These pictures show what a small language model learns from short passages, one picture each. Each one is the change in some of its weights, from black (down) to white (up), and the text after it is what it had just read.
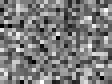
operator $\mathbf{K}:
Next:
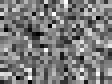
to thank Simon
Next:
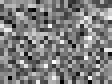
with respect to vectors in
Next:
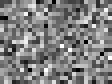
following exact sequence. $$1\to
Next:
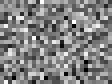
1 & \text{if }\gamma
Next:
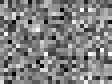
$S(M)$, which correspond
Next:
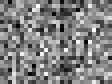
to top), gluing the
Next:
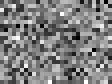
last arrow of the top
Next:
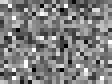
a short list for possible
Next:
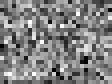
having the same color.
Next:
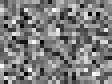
Kronecker product,
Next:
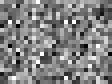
: \begin{align} &
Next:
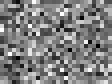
versal basis is the
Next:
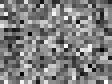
it has been proved that composition
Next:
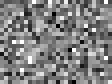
\sl Stochastics,
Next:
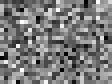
some of these ramifications
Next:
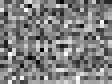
$\mO{q}$. This result
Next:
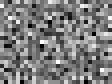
P$ of order $\le k$.
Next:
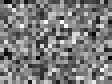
whom I asked about
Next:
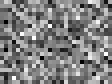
also \begin{center}
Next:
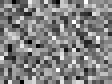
comparison} through
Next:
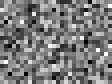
can obtain an improvement of
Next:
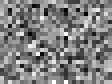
we extend the weighted
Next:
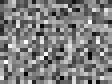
the existence of global
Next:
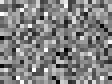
SS^{\sf T}$ is positive
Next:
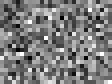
exists $H\in \tau$
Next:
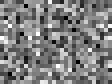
aftermath of a
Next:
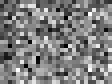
modules. (This is in
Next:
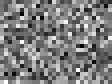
an anti-invariant
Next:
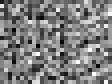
In this section, we study
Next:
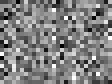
$M$ is a locally
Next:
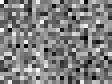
\right) + 2 \left(
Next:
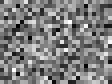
equality is easily
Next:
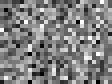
and for each $k>0$
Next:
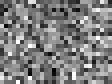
for every $(x_0,
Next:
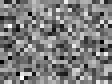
of the inpainting
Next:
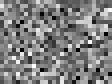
any $f' \in
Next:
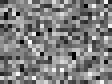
the 3-Hom-Lie
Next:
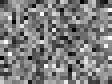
vertex is called {\it
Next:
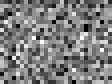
$k$ distinct
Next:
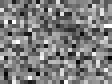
new metric. We have (see
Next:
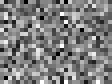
(\sqrt {\log p / n
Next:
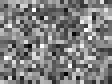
then \begin{equation}
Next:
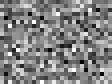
k\ge 1$ we have
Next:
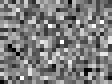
This paper is a summary of
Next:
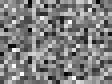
\end{equation} Let
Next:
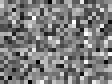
the Banach space of continuous functions
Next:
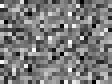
the second moment of
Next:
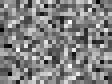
\end{align} for all
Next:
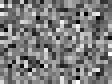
k$. The terminology
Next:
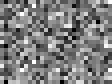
asymptotic to all
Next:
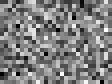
being natural. Given
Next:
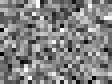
to get \begin{dmath}
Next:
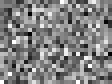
we have \begin{align*}
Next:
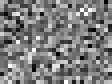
$\ker b$, thus the
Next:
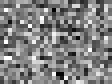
the residuals is 4.
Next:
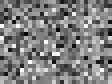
$X,Z$ are
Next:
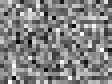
(1)_3 1 \leftrightarrow
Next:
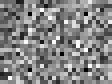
can be chosen to be a vector
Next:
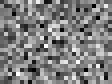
could be bigger than one
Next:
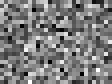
then the divisorial contractions of
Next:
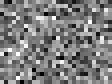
the polarization to its
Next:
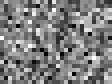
there exists $ t_0 >
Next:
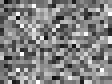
2.1, it will be
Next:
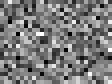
a fully nonlinear
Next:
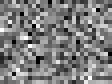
$\overline{\mu} (-Y
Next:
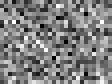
near $E$. For the
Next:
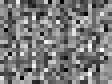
(of appropriate dimension), then
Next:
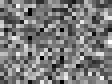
as an inverse statement with respect
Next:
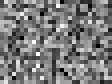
distributions? Same question
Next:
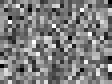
generated LCA groups.
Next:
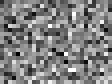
the other hand, we have \[
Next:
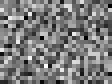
ergodic theorem, these
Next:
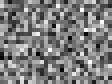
tell us that the coefficient of
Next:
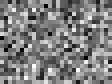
space $\Omega_N$ as of
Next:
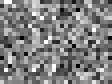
to weak orders is the first step
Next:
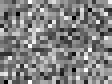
the group action viewed via
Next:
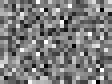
references therein. For an
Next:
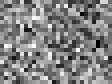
Before describing our
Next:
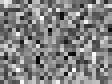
time-step (or
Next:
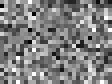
that $\Gamma$ partitions the
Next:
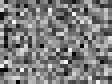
in which only one of the
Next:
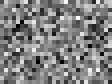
equality $\vk(f)=
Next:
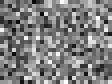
equation \eqref{ls2}
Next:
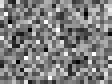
However, we will directly
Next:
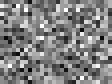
for big $|\bar
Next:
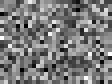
useful since it reduces
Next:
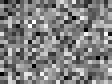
$X_N$ pour $N
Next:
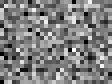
\cos \theta$, $y
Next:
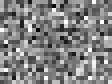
the $S^1$ action on
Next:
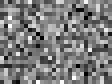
Kansas State
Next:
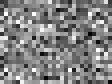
We recall a remarkable
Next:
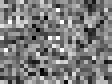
unwanted products do not
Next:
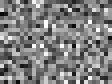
the usual volume
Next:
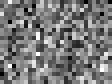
model for general nonlinear system.
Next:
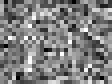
a group $G$ over a field
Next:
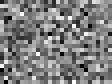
opinion, most of the
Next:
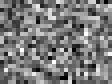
define the field of linear operators
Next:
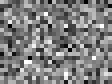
order $p$ are defined as:
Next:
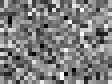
of the Ricatti equation
